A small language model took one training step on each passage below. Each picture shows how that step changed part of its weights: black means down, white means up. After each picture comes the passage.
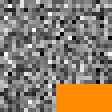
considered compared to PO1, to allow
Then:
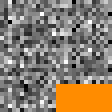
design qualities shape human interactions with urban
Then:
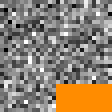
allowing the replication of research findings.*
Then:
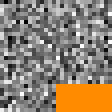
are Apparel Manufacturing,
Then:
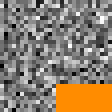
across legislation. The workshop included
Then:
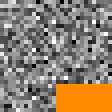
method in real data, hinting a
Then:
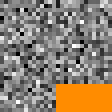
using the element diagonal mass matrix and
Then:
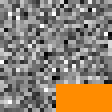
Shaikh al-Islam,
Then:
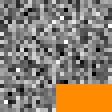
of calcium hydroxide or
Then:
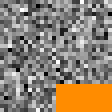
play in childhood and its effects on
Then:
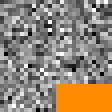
the impact of MDROs on
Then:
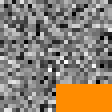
state.⁷ Furthermore, altered
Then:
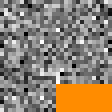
leads us to high performance whit less
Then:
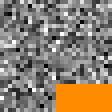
NEDC testing. Figure 4.2
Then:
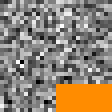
GPUs. The goal for
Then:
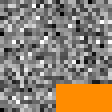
its broad acceptance in the aviation
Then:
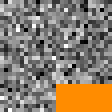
lenses, and primary treatment of
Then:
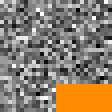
regard, the qualitative results sought
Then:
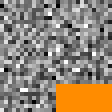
It further suggests that 8106-R
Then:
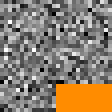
of payment in international trade which can
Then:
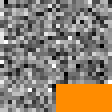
of Fully locked
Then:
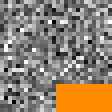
consumption in conventional mining practices can
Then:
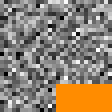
Nigeria: The Implications to the
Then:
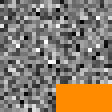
decided by the BEPS 44
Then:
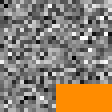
major social cultural changes has deepened
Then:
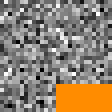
non-diabetic group
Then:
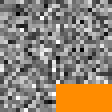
of Interest. The authors declared
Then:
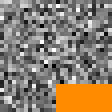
342g). The solid fraction was
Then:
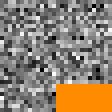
corresponding values of X from Fig. 6 to
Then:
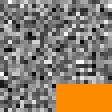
maximum grout flow of 760
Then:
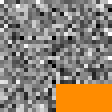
lebenslangen Lernen
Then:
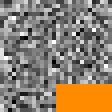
of SDF for vital tooth
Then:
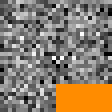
Pierro⁴⁶ ·
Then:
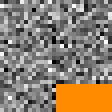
that make students develop in a all-round
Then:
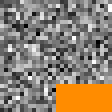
self-education and education, or
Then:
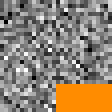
the regression coefficient for auditor
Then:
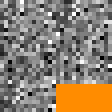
a specific type of biomaterial:
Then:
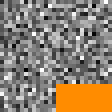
individuals are more systematic in budgeting
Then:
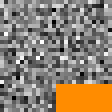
However, JP is the main reference for
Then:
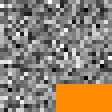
team and were in charge of
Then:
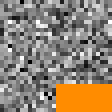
post-traumatic stress
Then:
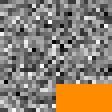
the findings, it was recommended among others
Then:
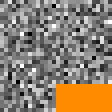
was used as spraying agent.
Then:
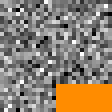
authors for publishing or readers
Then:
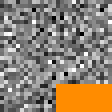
this sense, pronouns should
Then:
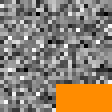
signals extracted from interactions. These diverse
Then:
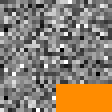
in MOOCs, and a
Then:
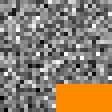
modern society, active use of information and
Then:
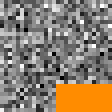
criticized for its pure emergent
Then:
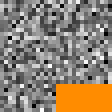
become widely recognized as an effective assessment
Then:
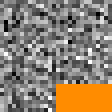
Samantaraya, A.
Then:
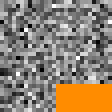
method not only eliminates
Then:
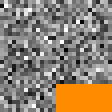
of a bank's capital relative to its
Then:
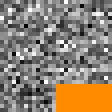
fibres, of the Ti alloy
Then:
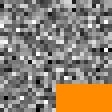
processing industry. Similarly, as the
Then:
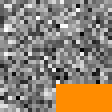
Research Labs focusing on wide,
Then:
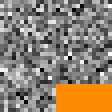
was taken. To collect the samples,
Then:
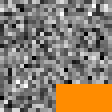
all pixel below row
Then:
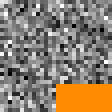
switching was controlled by
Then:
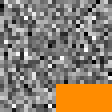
to normal hearing. If the
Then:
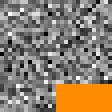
to the drain current. From
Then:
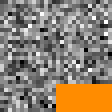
the graph-like structure inherent in
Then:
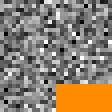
while policies in other large economies
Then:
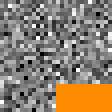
front, but rather from the
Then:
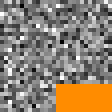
children can negatively affect later educational
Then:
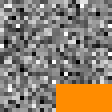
know, but always know what you
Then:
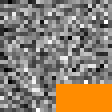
the anode (which used a
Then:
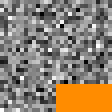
and have not been submitted in whole
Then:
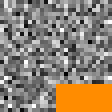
was in accordance with the guidelines
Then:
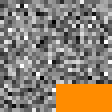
bottom plot, which may lead
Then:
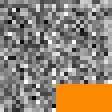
extent do you agree or disagree with
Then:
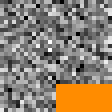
the apical third of the
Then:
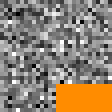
of them stated that it is not
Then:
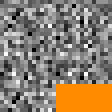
Sig. Adj.Sig.
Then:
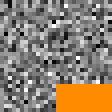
becoming transparent as well as
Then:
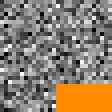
on their conception of a
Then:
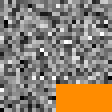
and Carbon webinar):
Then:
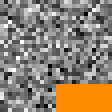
time unit to denote the music
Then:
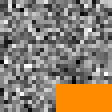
site's editors. In
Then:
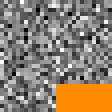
particularly in regions susceptible to such
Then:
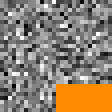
Pennales Schütt
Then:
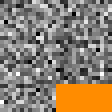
consisted in mapping the food label
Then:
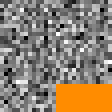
HMDSO monomers were caused
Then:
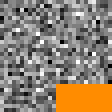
using FigTree [1] and
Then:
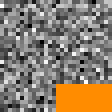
engineering, sociology, humanities,
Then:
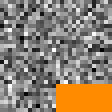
in comparison to the above-mentioned
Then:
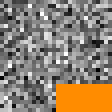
Leibniz Association,
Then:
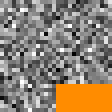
exporters have numerous opportunities to
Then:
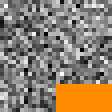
Using reactive ion etching
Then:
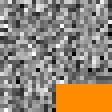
(Velliangiri et
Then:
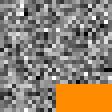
the project be carried out e.g.
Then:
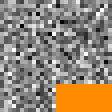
number of different approaches or terms within this broad
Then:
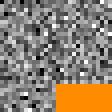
higher productivity, organizational responsibility and
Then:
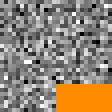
mm were subjected to ballistic impact
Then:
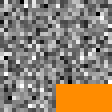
Source: SAP 2000. In
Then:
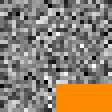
the study groups Group Resin Composite
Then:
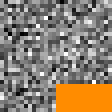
together 242 researchers and community and governmental
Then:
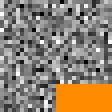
Ecology, Slovak
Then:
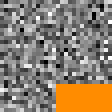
a priority task, the solution of which
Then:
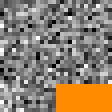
TEHNICA DE
